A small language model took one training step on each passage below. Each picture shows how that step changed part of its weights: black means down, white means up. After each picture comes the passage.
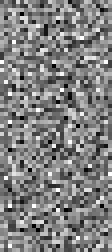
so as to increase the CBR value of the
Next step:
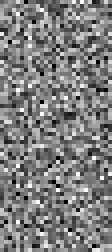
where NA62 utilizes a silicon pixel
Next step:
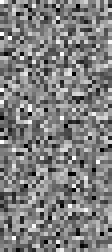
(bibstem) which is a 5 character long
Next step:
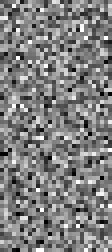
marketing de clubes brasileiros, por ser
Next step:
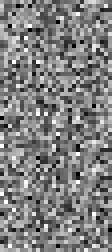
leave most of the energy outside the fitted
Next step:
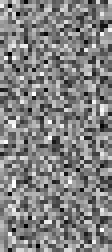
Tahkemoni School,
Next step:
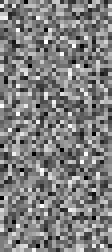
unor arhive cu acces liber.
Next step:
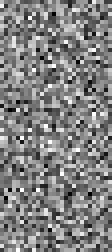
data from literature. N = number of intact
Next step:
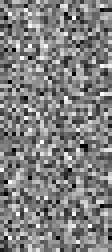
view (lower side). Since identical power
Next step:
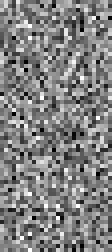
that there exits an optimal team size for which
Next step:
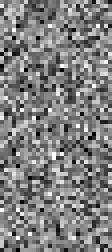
Secretary/ Chairman were employed and
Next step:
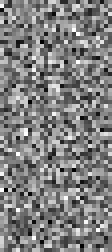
Physics and Astronomy, Uppsala
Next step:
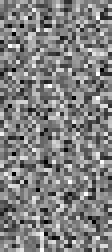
Axborotlilik kitobning
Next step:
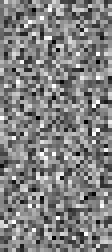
Spreading is performed by combining an
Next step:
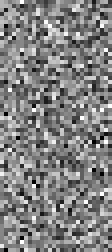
and over living in Sakarya.
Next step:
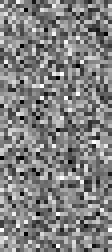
of the projector and the LLM,
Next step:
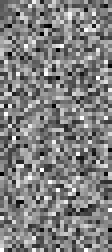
the consumption of the proposed solvents per one well
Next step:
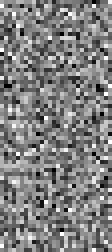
August 2023. Evaluated groups A description
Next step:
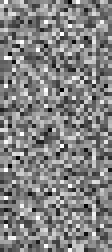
hozirgina faqatgina
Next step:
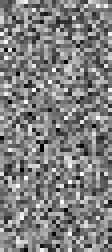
the body on branches stably and rotate
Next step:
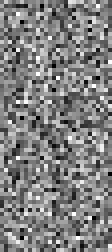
lines is the suggestion that in the quantum gravity
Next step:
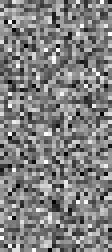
from the analytical model using Hipparcos
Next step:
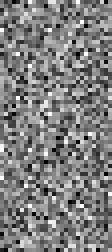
demonstrate reasonable 2-photon cross-section
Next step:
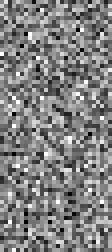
some physical systems, then this raises questions
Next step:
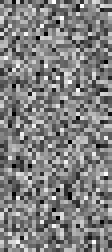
cognitive activity, and forming communicative competence
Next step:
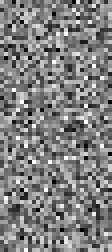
Figure 1 shows that hawthorn extract in 100
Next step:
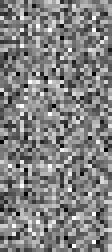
bo'lsa-da, ba'zi
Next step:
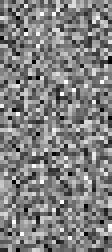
estandarizado pensando en niños
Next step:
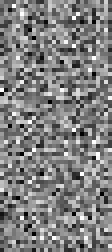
and destroyed them, threw collected
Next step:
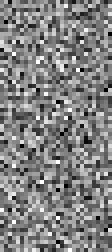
each case the signal in an interferometer is
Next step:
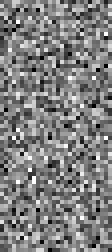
completion time since it can grad more bandwidth
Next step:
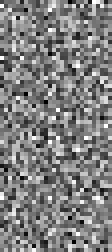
and J.K. Eaton, Phys.
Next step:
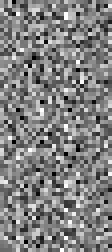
constant, a small potential difference will be created over this
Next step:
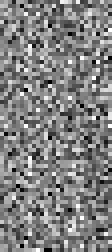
we speak, we transform what we want to communicate
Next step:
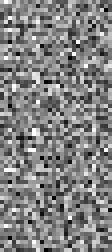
Uloqtirishning o‘tirib va
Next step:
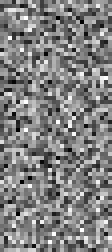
from Bulgaria came also from
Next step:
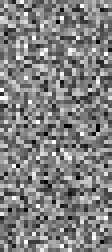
identified hotspots and thus eradicating
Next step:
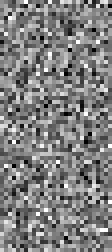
and, the Asylum Procedures
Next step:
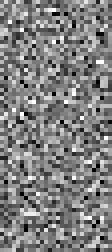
like the Milky Way or Andromeda
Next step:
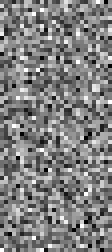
University Press, Cambridge, 2014y -
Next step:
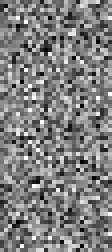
basic BBN concordance, but also that
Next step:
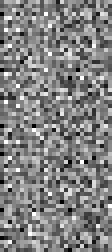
ishchi kuchi oqimi va
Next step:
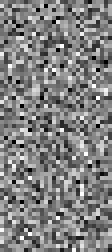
edge of the basalts was found in the depth
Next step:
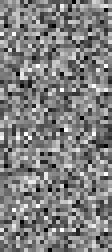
process on its systematizing character. It's
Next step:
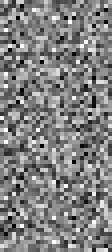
tartibli rivojlanishiga zararli
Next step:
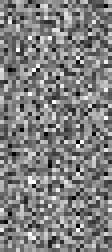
models' possible observable characteristics actually fit the data
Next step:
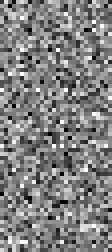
quantify the pairwise versus collective character of
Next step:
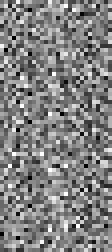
Scienze, Scuola Normale
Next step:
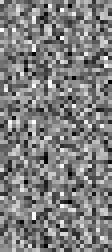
Hız. Peygamber'e
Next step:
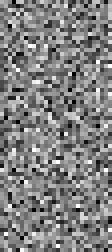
where $N$ is the number of modes. It
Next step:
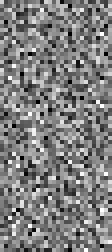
TPC transfer protocol. } \maketitle
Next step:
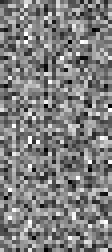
це аналіз початку та
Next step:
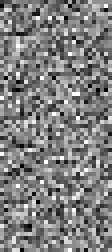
information on the nucleon spin structure and allow a test
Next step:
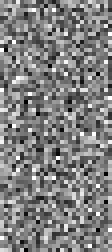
the results for execution of six test programs compiled
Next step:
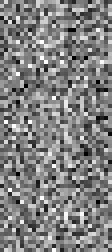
perturbations by scalar perturbations.\footnote{
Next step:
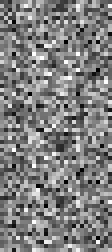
عنه وقد ساهم في
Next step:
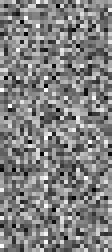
work on plastic depinning transitions
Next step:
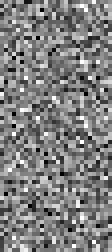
whereas these biomasses can be recovered
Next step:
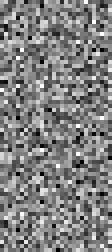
composici\'on qu\'imica de la
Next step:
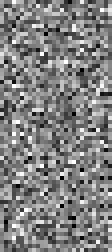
International Conference on Data Engineering (ICDE),
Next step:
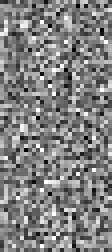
biladigan mutaxassis emas, balki
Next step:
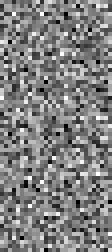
a highly applicable model that helps families
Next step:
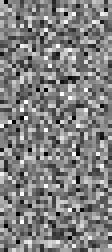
{\bibinfo {journal} {Phys. Rev.
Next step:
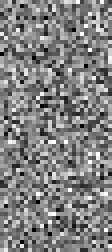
legal regulations on the same, enforcement of
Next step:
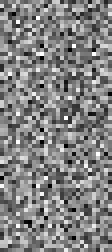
manusia dengan masyarakat yang
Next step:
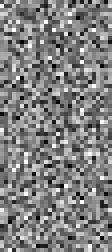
today, when world economies are transforming to
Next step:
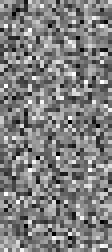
начнёт выбрасывать
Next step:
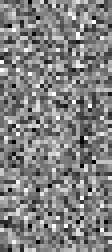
were recalculated and replaced by the
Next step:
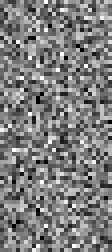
& Refinitiv*. - IFSB.
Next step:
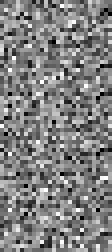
physics -- fine grained (microscopic)
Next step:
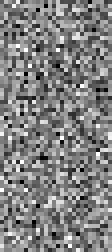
political and economic changes. Her decision to return to
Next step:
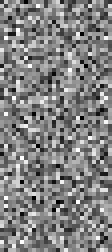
mise for raw data}) we have
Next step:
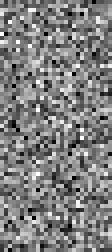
was found significant for variety (Table 1).
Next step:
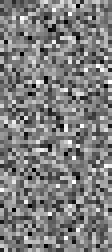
\end{array}\right.$$ (b)
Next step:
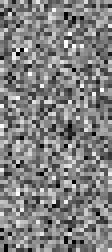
stacking of 24 $\mu$m sources on
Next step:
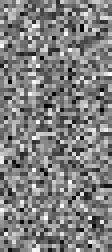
tools for RDM. Explores new
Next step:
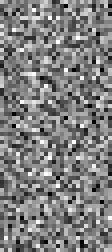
$\chi \ll 1$, either there is a
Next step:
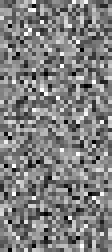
analisados. Como limitações do estudo,
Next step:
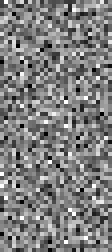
of Mullaitivu District in
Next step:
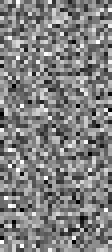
realizadas através de mecanismos
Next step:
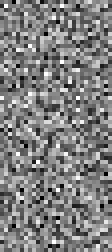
number of different mechanisms. The most common one involves the
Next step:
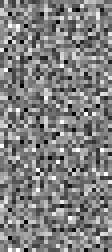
the great technological developments emerged and the
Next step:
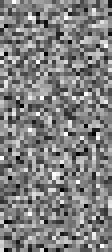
encuentros de su hijo,
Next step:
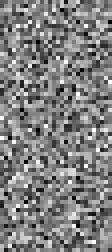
not important (Δ SRMR =
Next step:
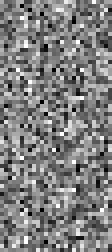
it was only 215 µm in
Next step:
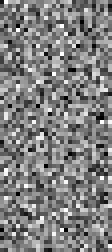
donde existan oportunidades para que los
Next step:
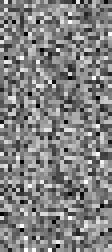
four Bell states having the following form in the case
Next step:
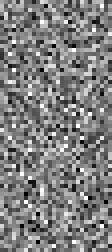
7. Усманова Н.В.
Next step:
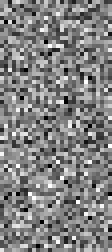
the first configuration $\bm{c}^f$ in
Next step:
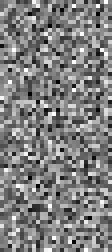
{Le~Doussal},\ and\
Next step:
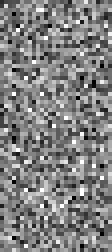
de serviço são aspectos importantes do projeto e
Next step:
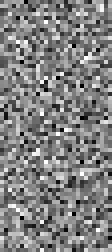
complex history of the northeast is inundated
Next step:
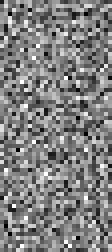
(2007), a pesquisa de campo busca compreender
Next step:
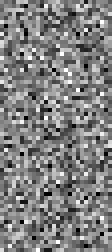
or a modified bond dimension for the
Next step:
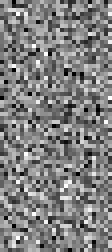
Therefore, $B_t$ can be written as
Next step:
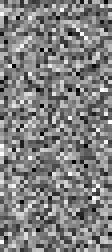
Medical Student, College of
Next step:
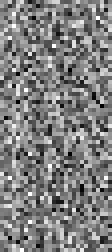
Leadership Bennis and Nanus
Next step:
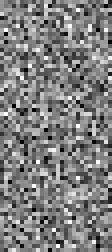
members. Ellipses mark the regions where we
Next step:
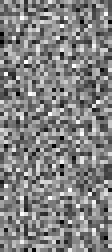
ayrim o'ziga xosliklar
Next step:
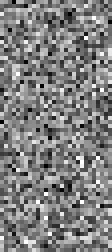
see also 2D curvature maps in Figure
